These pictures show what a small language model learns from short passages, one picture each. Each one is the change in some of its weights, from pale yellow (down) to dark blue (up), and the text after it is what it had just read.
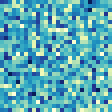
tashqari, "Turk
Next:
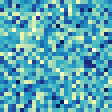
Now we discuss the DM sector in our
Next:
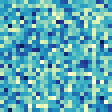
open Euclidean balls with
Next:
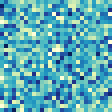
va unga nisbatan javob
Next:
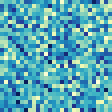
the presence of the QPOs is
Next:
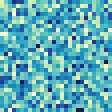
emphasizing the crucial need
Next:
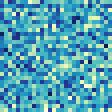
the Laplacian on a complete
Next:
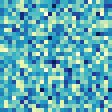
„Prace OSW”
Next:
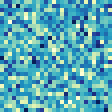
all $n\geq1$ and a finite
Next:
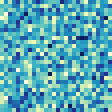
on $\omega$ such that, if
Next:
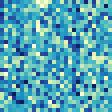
multi-wavelength afterglow
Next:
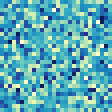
not valid. \begin{Remark} For
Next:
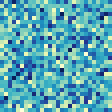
Namely, if the characteristic length
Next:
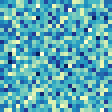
session, and one error was due to
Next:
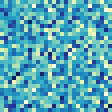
cell wall of the lower cell layer is
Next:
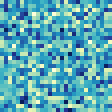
bojxona hududida
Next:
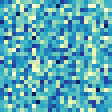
pénal dispose que : « Est
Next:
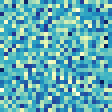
desenvolvimento nacional,
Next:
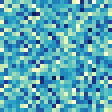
turli turdagi zamburug'
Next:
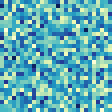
rate, noise amplitude and system
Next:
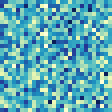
dynamics, an important question on the
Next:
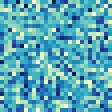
stable (\emph{1st block}), with
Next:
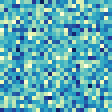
de Zung, lo que, al
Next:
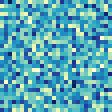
$T_p(M)$ given by the
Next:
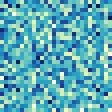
calculations. To check weather this electron
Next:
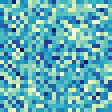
have changed. Since only time variations with
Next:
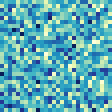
the observed conditional test information from experiment
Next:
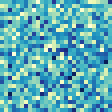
of the arrangement formed by the
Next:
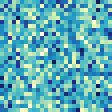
radio (SDR) with
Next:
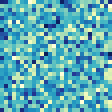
and K points from our \textit{ab
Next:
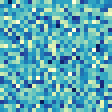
multiplicity intervals. The blue
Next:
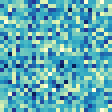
Pedagogika fanini
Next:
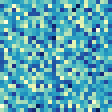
sodir etishda ikki
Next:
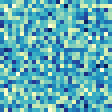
of Libriheavy or
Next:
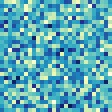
with those that would be expected from each of the
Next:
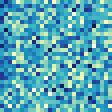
electrons (red circles) are
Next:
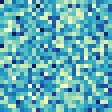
Es por esto que están
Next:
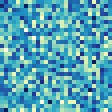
UTI necessitam receber de
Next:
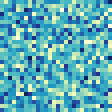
with SCAD penalization. This approach
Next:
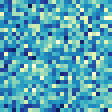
that the bulk of the emitting
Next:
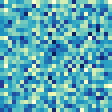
otherwise } \end{array}
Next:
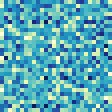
ни нелицемерным.
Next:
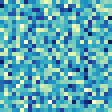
harakatlari odamlarning
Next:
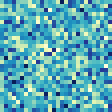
природного газа для
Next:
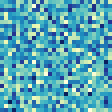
e visioni del mondo altri
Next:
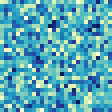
\ref{property of CM
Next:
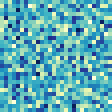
sol se comparan. Mirando á
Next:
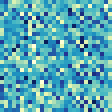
Ergebnissen in generische
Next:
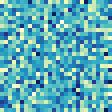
triangle inequality, and \linebreak
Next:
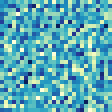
proves that for any $p$ there
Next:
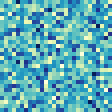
operator] we can do more. This functional
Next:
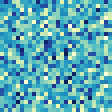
the same as the FMO model developed
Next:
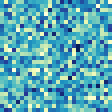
pion pairs (including decay
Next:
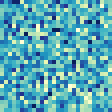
representation \emph{exceptional}). Note
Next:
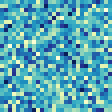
theorem} Suppose $L$ is an
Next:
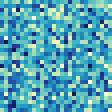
wish to refer to the possible effect of
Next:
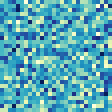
bonded on (the base or the image
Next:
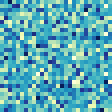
temporary rejected for its system's
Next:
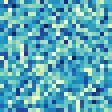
$f(W)\subset V$, and such
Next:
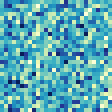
– sinusoidal and this field is
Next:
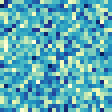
" 64 De Strijd om
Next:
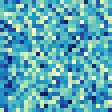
find the volume differentials depending on
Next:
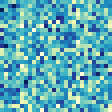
\cite{note:EP}. This may
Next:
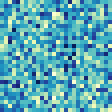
keng imkoniyatlarni
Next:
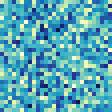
vertices. \begin{conj} At least
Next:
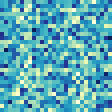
время пожара в
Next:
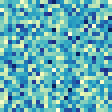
Untersuchung von Egger,
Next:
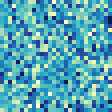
an elliptic operator $L$ is
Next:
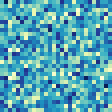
$V_2$. Consequently,
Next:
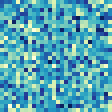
the Lorentzian function for each
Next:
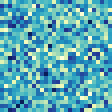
demand of a commodity distribution point
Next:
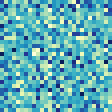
.5cm In [DdV] it
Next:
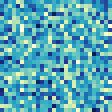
Eurocentric perspective.
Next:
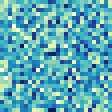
comes from the Sweedler notation
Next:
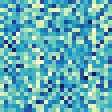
FRBR (Functional
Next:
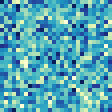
V \cup_S W$. Then the
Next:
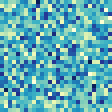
there is a unique root. In
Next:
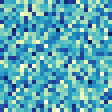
de la recherche, la conception
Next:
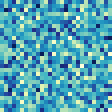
в то время как
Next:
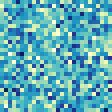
this attractor. In that case,
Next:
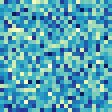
in our calculations of signal from different particles
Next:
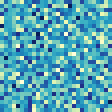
que todos los sujetos que
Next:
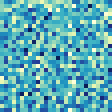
whether participants expressed
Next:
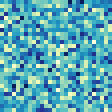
de la categoría. Textos por
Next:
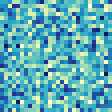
the fractional KdV equation, which
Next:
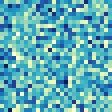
other data samples were recorded with the
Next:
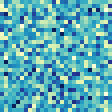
and item characteristics. From the
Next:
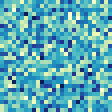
conjunto para oferecer
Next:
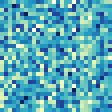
if\/ $\left| \left \langle
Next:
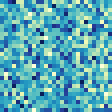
within BCS theory is to compute the current
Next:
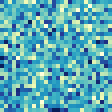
kurashida ular insoniyat
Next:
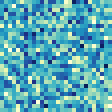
There are four composable pairs in
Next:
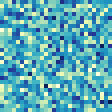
Como proximo passo,
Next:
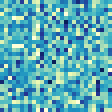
\vskip .1in Recall that
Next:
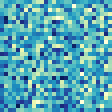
the issue of whether a simple
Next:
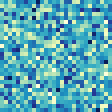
value of the dot potential. It is the
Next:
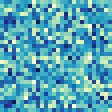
obtained by integrating the differential cross section
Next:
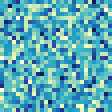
bo'yicha falsafa
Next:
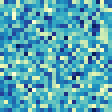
for a linear process is used considering three
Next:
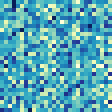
ossia la trattativa di
